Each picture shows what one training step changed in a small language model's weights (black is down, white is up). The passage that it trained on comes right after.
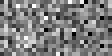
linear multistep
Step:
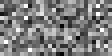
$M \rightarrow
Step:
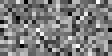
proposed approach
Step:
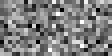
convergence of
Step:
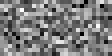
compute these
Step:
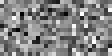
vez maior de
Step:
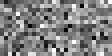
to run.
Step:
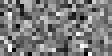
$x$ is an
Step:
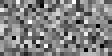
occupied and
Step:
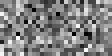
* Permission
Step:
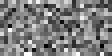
above. Since we are
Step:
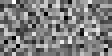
most difficult
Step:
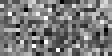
actions on the
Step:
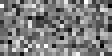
above list.
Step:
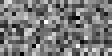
solving the
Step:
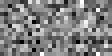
U_J$. Let
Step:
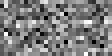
selection of
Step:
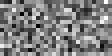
at Sea –
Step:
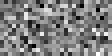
works. For
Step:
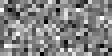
РФ в
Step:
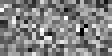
a contradiction
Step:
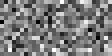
an overview of
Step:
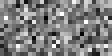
$p \equiv
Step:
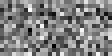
limits satisfy the
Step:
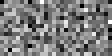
this theory. It
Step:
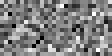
Library of
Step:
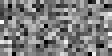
in the proof that
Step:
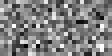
taken as a
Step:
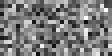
e.g., the
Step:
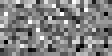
all of $B$.
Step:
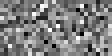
A comparative
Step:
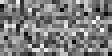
the first exit time
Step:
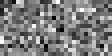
triameter, we
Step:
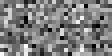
initiated by
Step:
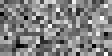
assume that every
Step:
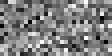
each $t\in
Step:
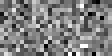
We now come
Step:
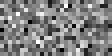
known to
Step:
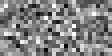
na rotina
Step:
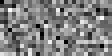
concentrate our
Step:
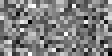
is precisely
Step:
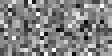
sus metas
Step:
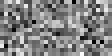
/ MON
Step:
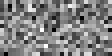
for the images
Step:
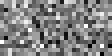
first the special summand
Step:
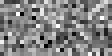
will work on the
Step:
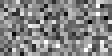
and significance
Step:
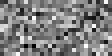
Sua unidade
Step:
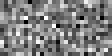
students work in
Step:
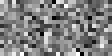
not have mesh
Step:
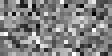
da göz
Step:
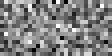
for all sufficiently
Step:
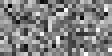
autour du
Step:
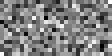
denote isolines
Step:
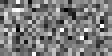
не совсем
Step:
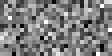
housing processes
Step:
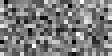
a concatenation
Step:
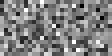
work with a split
